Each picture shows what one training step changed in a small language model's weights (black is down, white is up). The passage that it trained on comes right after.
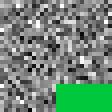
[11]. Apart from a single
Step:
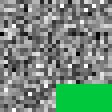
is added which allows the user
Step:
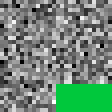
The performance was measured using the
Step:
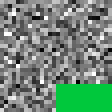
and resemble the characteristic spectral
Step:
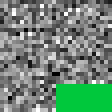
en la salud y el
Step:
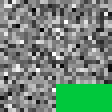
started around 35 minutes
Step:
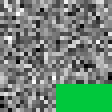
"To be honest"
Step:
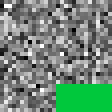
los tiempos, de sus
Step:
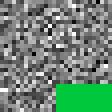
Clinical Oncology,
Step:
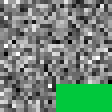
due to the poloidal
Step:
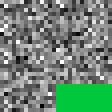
эса миллий
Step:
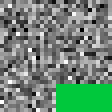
à educação contextualizada no
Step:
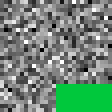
M dwarfs found by
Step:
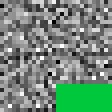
Internet platformasini
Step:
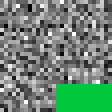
seguimiento del
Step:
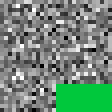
modes. These horizons
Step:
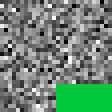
part in the P-odd
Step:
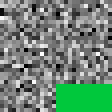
al// *Science*.
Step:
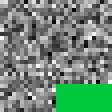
networks over a range of source
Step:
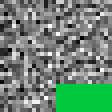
and Sciobiology*.
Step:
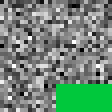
to control the magnitude of
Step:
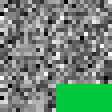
few Compton thick
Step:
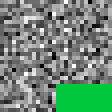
qat'iy qaror,
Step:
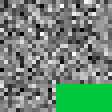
model: formulation and numerical
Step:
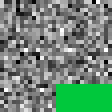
process During the preparation of this
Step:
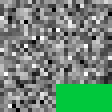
São Paulo remove
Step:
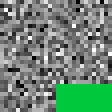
of the cross section into
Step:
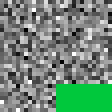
не превышает
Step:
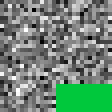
Dudley Evans T,
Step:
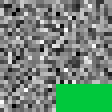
$ between the impurity and the
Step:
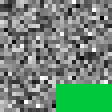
The levels of dissolved
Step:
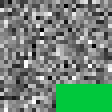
known that motor recovery
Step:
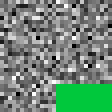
answer. - The place
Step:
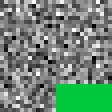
for gaining a deeper
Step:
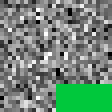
neutron stars.
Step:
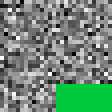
architectures generate an
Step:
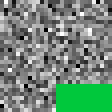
of viscosities of the
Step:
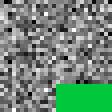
- Tolman T. &
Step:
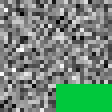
Kantor, E. M. and
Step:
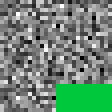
to control the robot through application
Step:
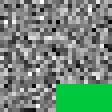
Saatov T. et al.
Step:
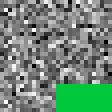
engaging with intersectional
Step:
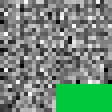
the decarbonisation
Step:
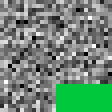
living and to provide solid
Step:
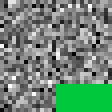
two- or three-) space.
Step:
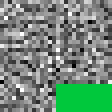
spécimen du
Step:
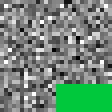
For the exceptionally rare
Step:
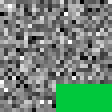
investigate liver damage
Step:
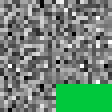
plat yang diberi
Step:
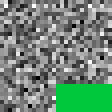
current value of 0.5 A
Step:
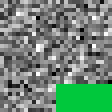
in combination with Complete
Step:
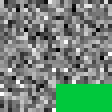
of birth, date of
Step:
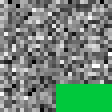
from a few seconds to a
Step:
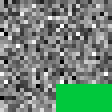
be simply achieved by
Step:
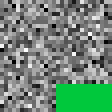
in the development and maintenance of
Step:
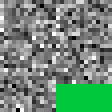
comparisions of several disk
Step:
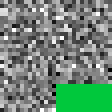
to infection. As immune
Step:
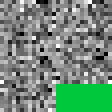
$k$ satisfying
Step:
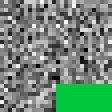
J region of the plane should be
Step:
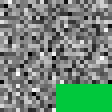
HRV. The filesystem
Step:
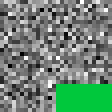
base and also differ in color
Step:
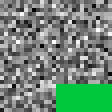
in survival models. In our
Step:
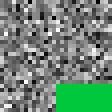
evolution into discrete states so
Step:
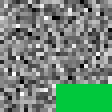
as control. The well established
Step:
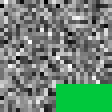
pelo filósofo
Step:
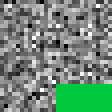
centered on $z=1$, with
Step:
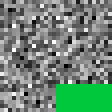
devem ser ouvidas
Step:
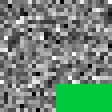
reports the synthesis
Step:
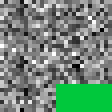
current time. At the end of
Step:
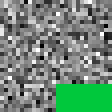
falling motion after the
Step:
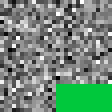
been adopted for collecting the data
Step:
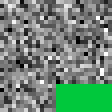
rejected during the peer review
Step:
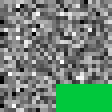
forests strayed and were found
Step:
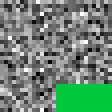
de suas pinturas,
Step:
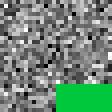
reinforces the Karmic
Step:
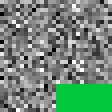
the interests of many
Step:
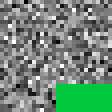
en una cantidad mayor
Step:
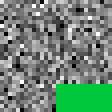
solid line, and the SMC
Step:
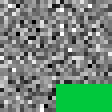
gemäss den
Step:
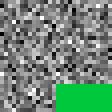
used additional Linkedin data
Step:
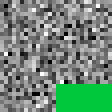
Open Call PC Project
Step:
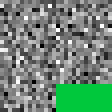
drag* sebesar
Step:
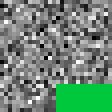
Tibetan monastic
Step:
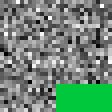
divided into 25 grids
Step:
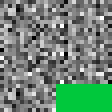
gp = hp = kp =
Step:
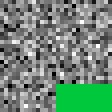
authenticity, finality
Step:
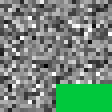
Haj Fathali,
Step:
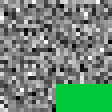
on the Indonesia Stock
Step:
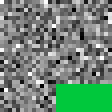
the first figure. Additional
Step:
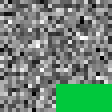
and a lack of prompt
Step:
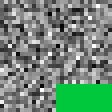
through lipid-sugar
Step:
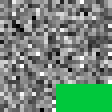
the observed risk scale was
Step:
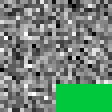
was required. The large scale
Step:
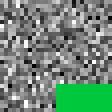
localised plane correction,
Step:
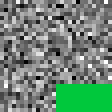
as the same seeds were used for
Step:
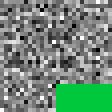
de mapas atuais?
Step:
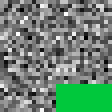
reconocimiento y
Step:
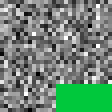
were much slower to
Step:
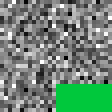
Perdebay qızı
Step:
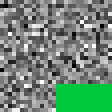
suffices the assumption of
